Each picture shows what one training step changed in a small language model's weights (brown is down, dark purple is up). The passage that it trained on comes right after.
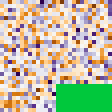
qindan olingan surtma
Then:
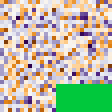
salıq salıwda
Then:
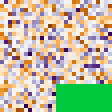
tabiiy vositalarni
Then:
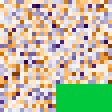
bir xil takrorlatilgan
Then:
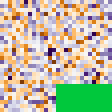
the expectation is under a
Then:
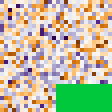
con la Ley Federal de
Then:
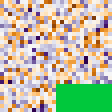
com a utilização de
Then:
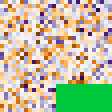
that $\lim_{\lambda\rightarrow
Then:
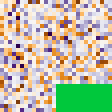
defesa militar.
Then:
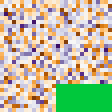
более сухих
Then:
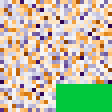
- юрты,
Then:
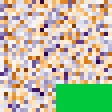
perturbations of the identity,
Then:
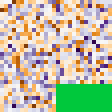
the robust asymptotic
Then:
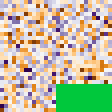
*Baton basics*,
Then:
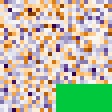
digitalne platforme
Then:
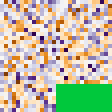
is initiated, it is never
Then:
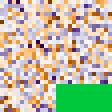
de Cataluña
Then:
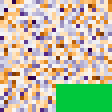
to time $T>0$ when we
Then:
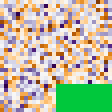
reyestr raqami
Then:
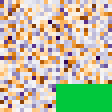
over groups of size $v$.
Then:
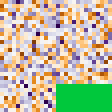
va bu sintezda
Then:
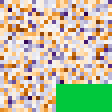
strictly stationary sequence
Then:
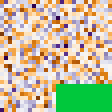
је могуће
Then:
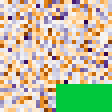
G^{X \cup Y}$, which
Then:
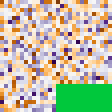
schemes $f:X\to
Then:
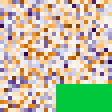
empty annulus),
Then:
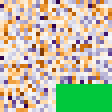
saying that $f\in
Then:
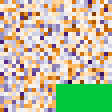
faixa de retenção de
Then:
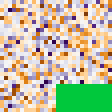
equations (DAEs)
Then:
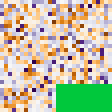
the following assumption. \smallskip
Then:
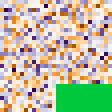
if }\quad p>2 \quad
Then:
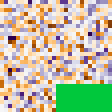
the same (or isomorphic)
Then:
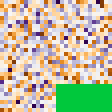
evaluate the local $\nabla
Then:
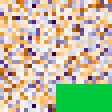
of the projective line. These
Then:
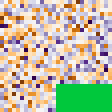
in $\Omega\setminus
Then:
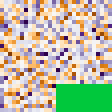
kontrol sebelum
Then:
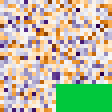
ham muammoni to'la
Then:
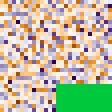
that $\psi$ restricted to
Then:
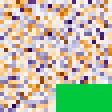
variables and constraints,
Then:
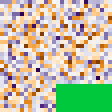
Theorem \ref{attractor}.
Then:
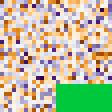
на офіційних
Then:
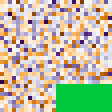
hyperbolic for all
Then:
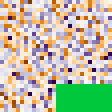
tark etilgan bino
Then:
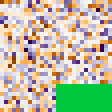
dan pendidikan anak
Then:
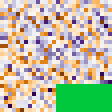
$ S $ is convex.
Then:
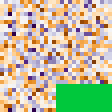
of general type homeomorphic
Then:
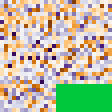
are Euler numbers.
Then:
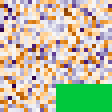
múltiples. El
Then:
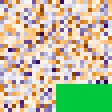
\eqref{eq:c}. Let us
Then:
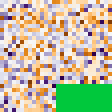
assume negative values, as
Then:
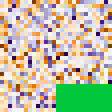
Math. Appl.,
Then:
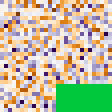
A compact nilmanifold
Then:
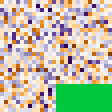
be defined. In order to give
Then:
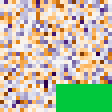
que permite visualizar
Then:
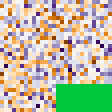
solution $h$ away from the
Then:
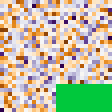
of the single species
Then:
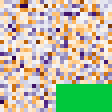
sommets univalents
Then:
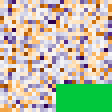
U$ which proves the claim
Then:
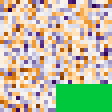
the integrality constraint, and
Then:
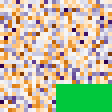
if (see \cite{olver})
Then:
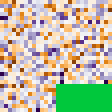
Ahmedova o'z
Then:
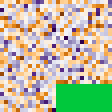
aspects of improving
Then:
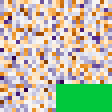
a numerical solution, but only of
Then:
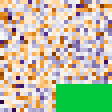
arguments essentially
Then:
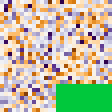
$\mathcal{R}$. Then by lemma
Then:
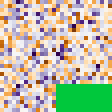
Negmatova, Dildora
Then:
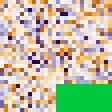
Belo Horizonte,
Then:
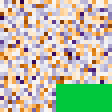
4 СК Україні
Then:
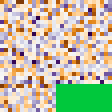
challenges are significant,
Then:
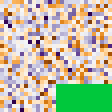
fihiy va tafsiriy
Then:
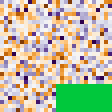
Rondón Manuel
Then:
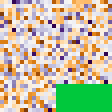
\begin{equation} \varepsilon_m
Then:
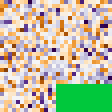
to $\psi,\psib$. In the
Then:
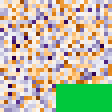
and $\Lambda_1$ is in
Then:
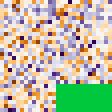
vigorosa do direito à
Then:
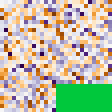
twisted gauge
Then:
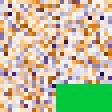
BA.” *Associação
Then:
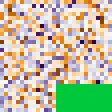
escala *Likert* dos
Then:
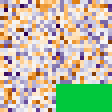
consumption, only one of them
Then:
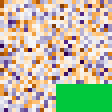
controllers. Our
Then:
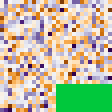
is the tangential velocity
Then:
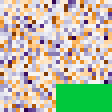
belgilash muhim
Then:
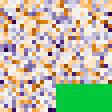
las dinámicas de
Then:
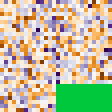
\cite{cfk18} that
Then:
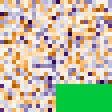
costi. Esso
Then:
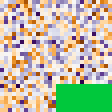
de un muestreo no
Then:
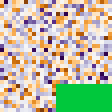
de paisagens e do que
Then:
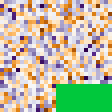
the best known constants for
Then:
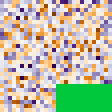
{\it tame} provided the
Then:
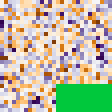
Kant’s logic
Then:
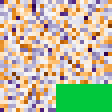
\ Define the following $ \ 2
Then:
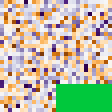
pentru art. 252
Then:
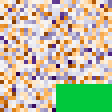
transform with the use of relation
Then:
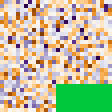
(KGV). The next theorem
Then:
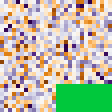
many insightful comments
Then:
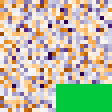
= 2$ and $\varepsilon_1 =
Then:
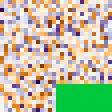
an approach based on the
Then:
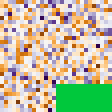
proof of Theorem \ref{th1}.
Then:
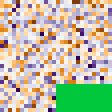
pe energie eoliană
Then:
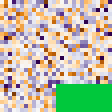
behavior for minimal
